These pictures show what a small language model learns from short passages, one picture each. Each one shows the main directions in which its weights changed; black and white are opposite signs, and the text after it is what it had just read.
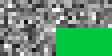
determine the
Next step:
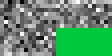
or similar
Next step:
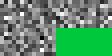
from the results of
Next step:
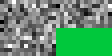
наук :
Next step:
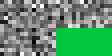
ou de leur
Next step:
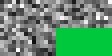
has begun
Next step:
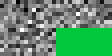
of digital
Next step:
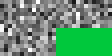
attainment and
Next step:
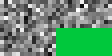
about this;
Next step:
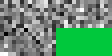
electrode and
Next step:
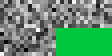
block was
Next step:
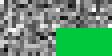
important in BP
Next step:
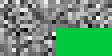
and a final
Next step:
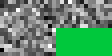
frame size
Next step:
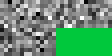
zonas el
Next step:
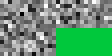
from point C
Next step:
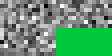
been well known
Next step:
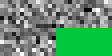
project includes both
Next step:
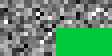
birida uch
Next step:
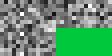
of gram
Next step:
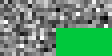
but with a
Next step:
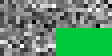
capacity of
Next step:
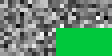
within organizations
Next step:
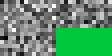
might be
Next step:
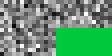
a small number
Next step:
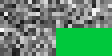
los autores.
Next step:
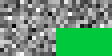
the issue
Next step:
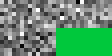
this method.
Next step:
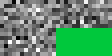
explained and
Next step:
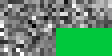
is the effector
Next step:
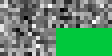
aimed to
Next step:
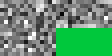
study indicates that
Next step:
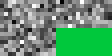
of multistory
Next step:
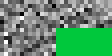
of class V students
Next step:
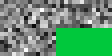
not taken into
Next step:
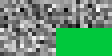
a quien
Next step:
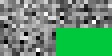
odd and
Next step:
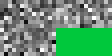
analyses are
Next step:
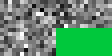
forma, o
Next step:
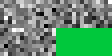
place –
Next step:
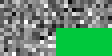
followed by
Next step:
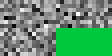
and Reusable
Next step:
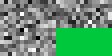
of the system.
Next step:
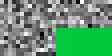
history of the
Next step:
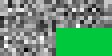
value in developing
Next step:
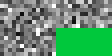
dos Reitores
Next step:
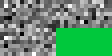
the teacher
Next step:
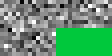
la realización
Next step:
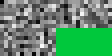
quality control and
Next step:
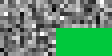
between Adherence
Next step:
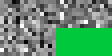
Al poder
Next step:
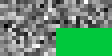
a basic
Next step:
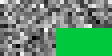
have long been
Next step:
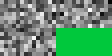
studies where they
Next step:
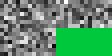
and clusters,
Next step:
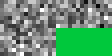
an indication of
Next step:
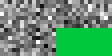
el caso
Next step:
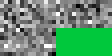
and connection
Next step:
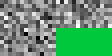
legal factors
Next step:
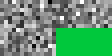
soil treatments
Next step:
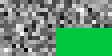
as shown in
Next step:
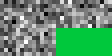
Center for
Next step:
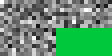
*child –
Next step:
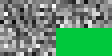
a good
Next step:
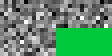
of severing
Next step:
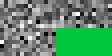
you know of the
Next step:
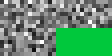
group. We
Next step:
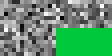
in Delta
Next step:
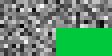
late 20th
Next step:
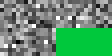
have an impact on
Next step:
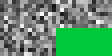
lanes is
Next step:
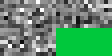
capability of
